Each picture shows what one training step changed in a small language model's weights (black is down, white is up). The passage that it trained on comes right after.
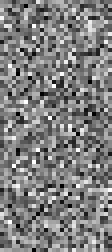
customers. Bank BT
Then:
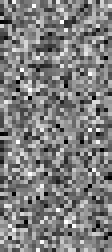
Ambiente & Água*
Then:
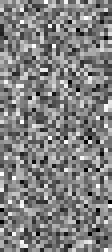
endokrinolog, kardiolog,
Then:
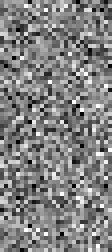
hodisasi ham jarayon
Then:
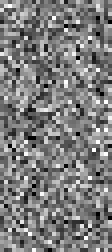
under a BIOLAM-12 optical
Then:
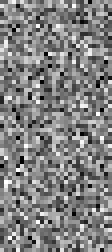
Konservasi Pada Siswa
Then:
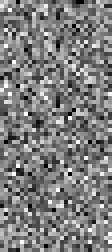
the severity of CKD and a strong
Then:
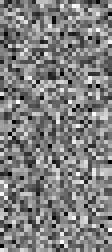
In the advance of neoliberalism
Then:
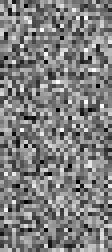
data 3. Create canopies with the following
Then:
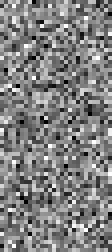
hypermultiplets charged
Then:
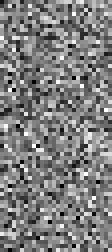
organ involved in active CMV infection
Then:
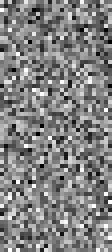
chegaralarini va hissiy
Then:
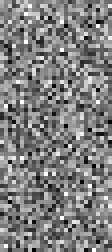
$\pi$, or any other hadron,
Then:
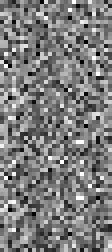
and a mass with microstructure
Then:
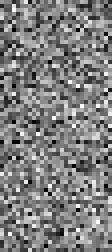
for the other models are broadly similar,
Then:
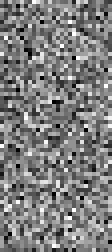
does not account for the actual
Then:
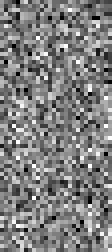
in \cite{Aulanier2019}).
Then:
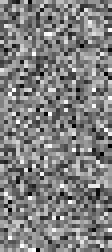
in excess of 10$^7$ g
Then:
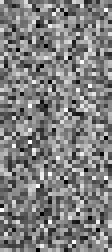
jerarquías. El hecho es
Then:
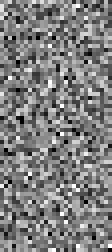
процессуальных решений
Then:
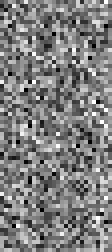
de Austri,⁷ Johan
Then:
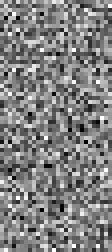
topics~Gender} %% %%
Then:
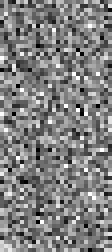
Influence of Relationship
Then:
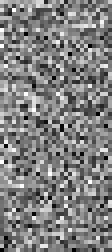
points, but can be dramatically
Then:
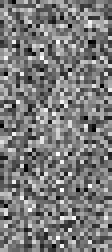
In particular, if all degrees of
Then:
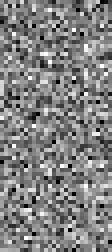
minimizes the discrepancy between the
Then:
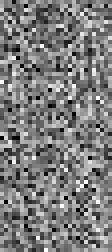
coming close.³²⁷ The
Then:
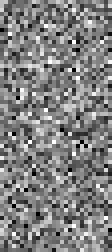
parameterized quantum circuits which are within
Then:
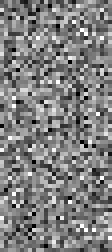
the width of uncharged domain
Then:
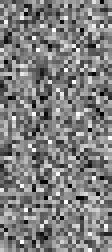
has set up a disease assay at
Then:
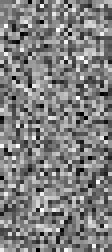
situation registering constant values
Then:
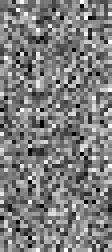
de una computadora con la finalidad
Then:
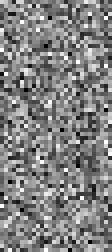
shartnoma, gibrid
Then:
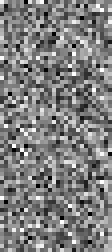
нового малогабаритного
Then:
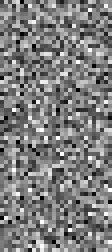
to the municipal WWTP.
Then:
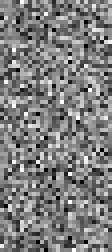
the state of physic and spiritual with
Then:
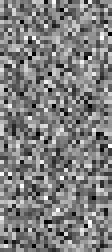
negatively correlated with genes
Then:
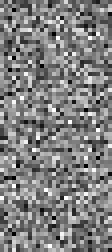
was known strip piled raft should
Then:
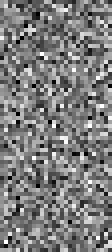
shown that perturbation analysis in
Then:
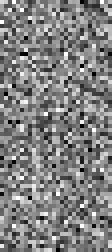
etkenlerin etkisi en
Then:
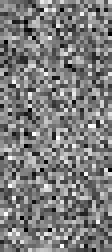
Interestingly, the spectral weight
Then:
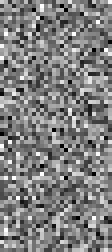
données numériques
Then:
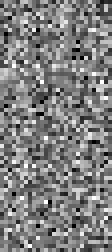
study Conocimiento sobre la donación de
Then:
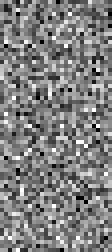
of scientific computing. This point
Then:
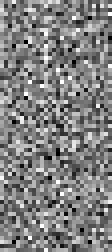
до фармакотерапії
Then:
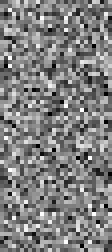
+ Udoka Estate - + + +
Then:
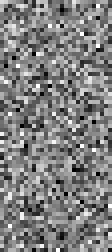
haqidagi bilimlar
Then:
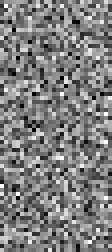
Übliche hinausgeht
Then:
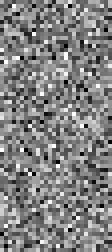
the amplitude is obtained by summing
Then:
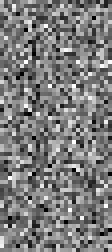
discusses methods for improving the
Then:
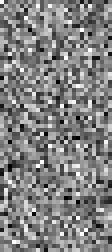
grasp the dominant memory
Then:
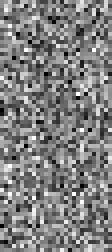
baik dan memberikan
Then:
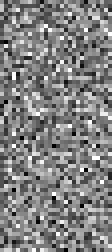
study}; \end{scope}
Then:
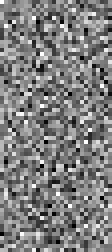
cargados al simulador Aspen
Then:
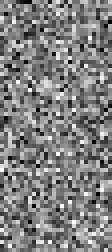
protocols with entangled number states
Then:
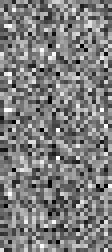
B. T. G. M., Durum,
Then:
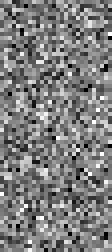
on $r_{h}$. Further experimental work is
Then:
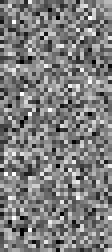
breaches. Target: -
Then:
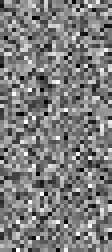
tydlig bild av hur
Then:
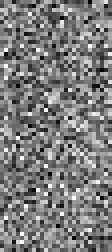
The model proposed in this study can consider these
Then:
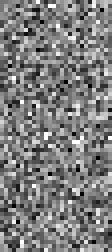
a traffic with a speed greater
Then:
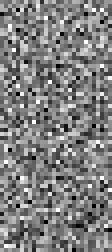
under different air entraining agent dosages
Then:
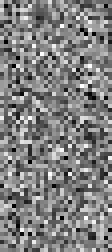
has significant uncertainty, and it could
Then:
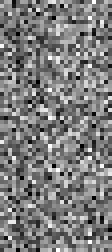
ensure accuracy. Researchers
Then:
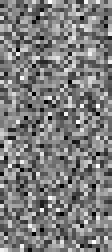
impossible [...]". Based on
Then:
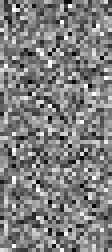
its interplay with the extent to which
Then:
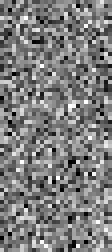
emprego do transformador
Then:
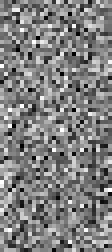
the public repository 23a
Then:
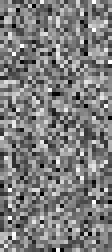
Examples: - Support for
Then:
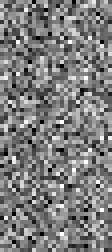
ens permet visionar com es
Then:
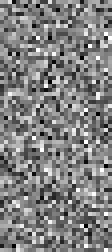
will focus our attention to the SI
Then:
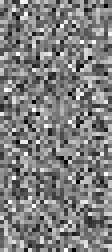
$\gamma$ phase precipitate on the
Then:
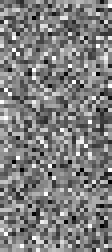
depend on the renormalization sheme
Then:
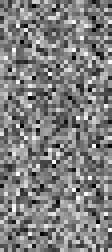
**Acesso equitativo:**
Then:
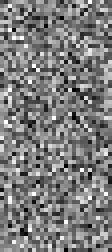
is widely spread and causes
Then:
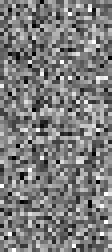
adjectives that use a scale with a
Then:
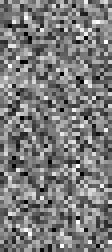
essas informações para um banco
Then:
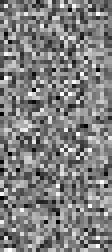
Y. (2011) A trap at the
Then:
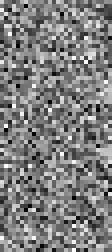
decline rates. This also holds for the
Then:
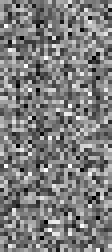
with control and BA at 3.0 or
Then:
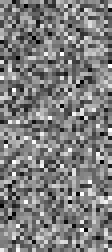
once a substantial amount of
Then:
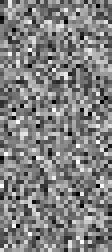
Fineness Modules 6.47 5
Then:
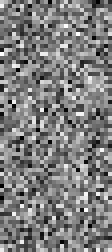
to the economy in a number of
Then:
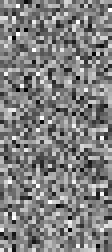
white dwarfs are extremely
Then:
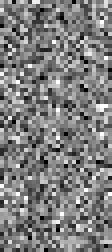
representa un avance significativo en
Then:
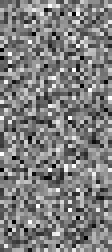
The two circuits are for the first level
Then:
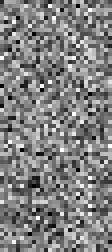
the rats (G6), 15 days
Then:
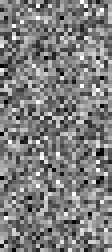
for more information) would be an unparalleled
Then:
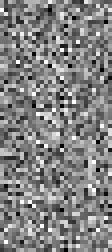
ва олмон адиб ва
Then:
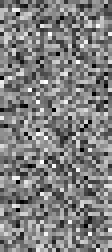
to propagate away from the
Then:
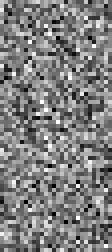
oscillation in the NMDC case.
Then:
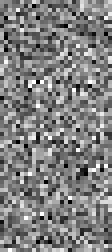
dashed lines. By connecting the
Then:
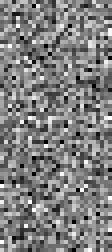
Diversity based consensus algorithm is
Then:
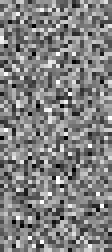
необходимым обратиться
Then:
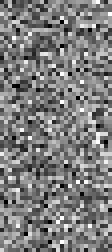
which are known to rely on OM
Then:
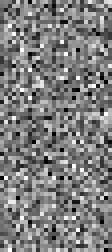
& Free & user id, usage time,
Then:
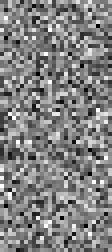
case of $d = 1$, as Dyson's
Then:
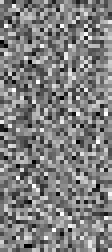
the patient reported no pain,
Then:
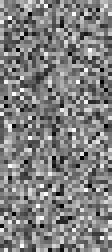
efficiently approximated by Krylov
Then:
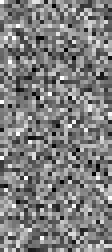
$z=0$, respectively. As long as the
